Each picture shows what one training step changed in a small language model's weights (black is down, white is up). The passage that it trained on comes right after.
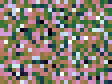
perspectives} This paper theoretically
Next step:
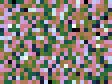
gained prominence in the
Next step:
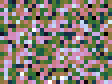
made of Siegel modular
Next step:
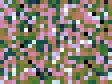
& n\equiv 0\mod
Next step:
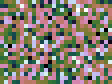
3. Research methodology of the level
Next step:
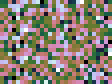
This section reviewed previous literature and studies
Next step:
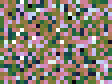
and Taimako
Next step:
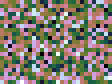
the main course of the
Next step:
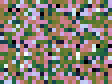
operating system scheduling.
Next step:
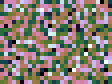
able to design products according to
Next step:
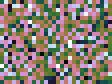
all the issues emerged in the
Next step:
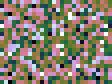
rate is important in the determination of
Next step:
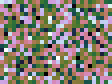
\subseteq Im(f)$. Let
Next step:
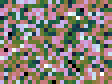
it is one-dimensional, but with
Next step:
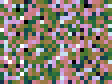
técnico 21
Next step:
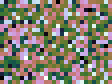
given by $h \cdot
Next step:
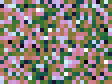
Lovely Professional
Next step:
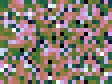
a norm continuous unitary representation, and
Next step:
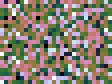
as an abelian subalgebra
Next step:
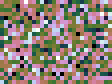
index $6$, \item
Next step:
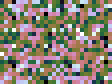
The rate of rejection of
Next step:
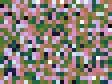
cost. For example, there are two
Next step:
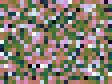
the only non-vanishing
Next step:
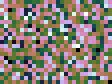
a recent approach in this regard.
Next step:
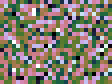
every hyper-quasi-identity
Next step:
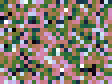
$P\left( \zeta
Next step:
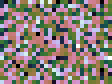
if they could cooperate with one
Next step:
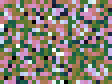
boundary). If this were the case,
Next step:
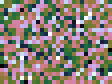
this deliverable:
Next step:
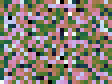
in a very natural way as a finite
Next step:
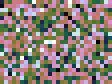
support in drafting part of
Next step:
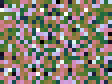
strengthening advisory work on
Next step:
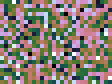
derive an approximation. We note that
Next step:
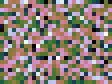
A N D SD Mean
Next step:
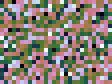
The findings offer valuable
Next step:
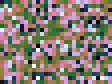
that soul would be completely
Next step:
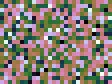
using the factors *L*,
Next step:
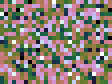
distinct densest lattices in
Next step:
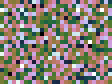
2008. *Language change
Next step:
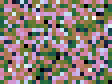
with comorbidities are at
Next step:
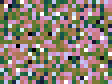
as such, may bring adverse
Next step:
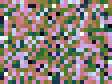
media and incubated for 2
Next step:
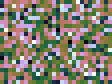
antibiotic resistance.
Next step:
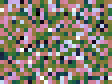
harmonic in $\R^N
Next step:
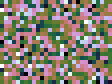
reactions occur mainly during the
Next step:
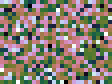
coatings that include the
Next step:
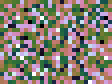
since the probability that the inverse matrix does
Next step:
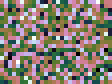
the terms coming from vertices
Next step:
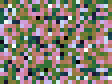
: \mathbb{R} \longrightarrow
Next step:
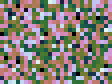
cardiac murmur
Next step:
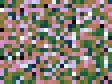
purposes: - To provide a
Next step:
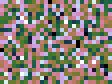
waiting for request
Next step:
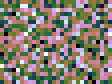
high-protein meal and
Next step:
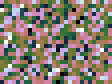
replaced with $W(x)$
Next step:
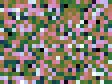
provide four examples of what the blocks
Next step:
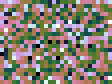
Turbulent kinetic energy
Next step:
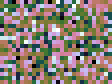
take place? - Field
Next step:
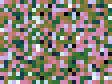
well-being. Table 4.
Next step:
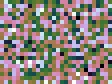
Jorhat Engineering
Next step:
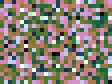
decades. The structural
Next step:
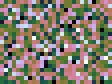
Theorem 1, the possibility of
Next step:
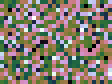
sensor platforms combining multiple
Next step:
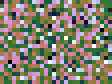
workers' remittances to
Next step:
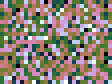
order to isolate different
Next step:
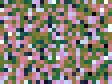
content was expressed as mg of
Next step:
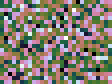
in furnaces. These approaches allow
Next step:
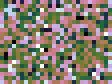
increase tensile strength and
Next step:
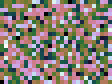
strategy of initially testing SI
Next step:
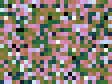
analysis. Results showed that
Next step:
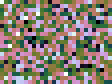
way of “joining” the
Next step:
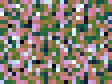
Therapies have also been reported
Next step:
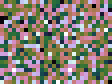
if $G$ is equal, as
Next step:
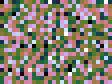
Multi-Model Inference.
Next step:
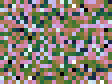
health institutions in Bayelsa
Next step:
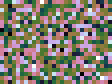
the structure of solutions, there has not
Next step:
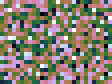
fidelity formats for
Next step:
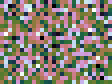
required to issue, store,
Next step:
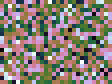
is grown as a thin
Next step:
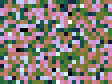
it is important for a person to
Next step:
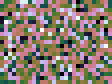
$z_i$, then following
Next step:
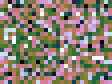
R_q$. \eobs
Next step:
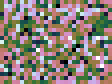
depend on any activity. Yet
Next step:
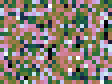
this paper both authors were partially
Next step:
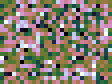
of \eqref{boo}, this
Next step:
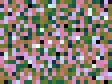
tailor the system to their own
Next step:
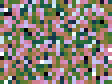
curve (red dashed line)
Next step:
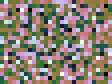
the meridians are
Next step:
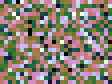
considered the alternating Sylvester
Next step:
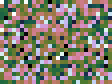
implies the proof of $(i)$. For
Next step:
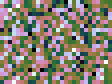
(specificity), and computation
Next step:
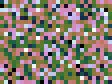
motivate the practitioners to
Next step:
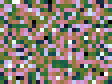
the critical exponent for the second order
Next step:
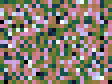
$X$ is either ${\cal
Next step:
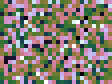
determined from MODTRAN
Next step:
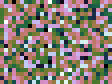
a Generalized CLSS
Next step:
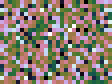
joint after implantation of
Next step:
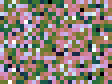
which is so called Aubry's
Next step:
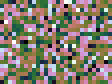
Techniques is presented by
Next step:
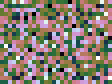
first approximation of the barycenter.
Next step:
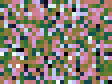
an upper bound on the relative
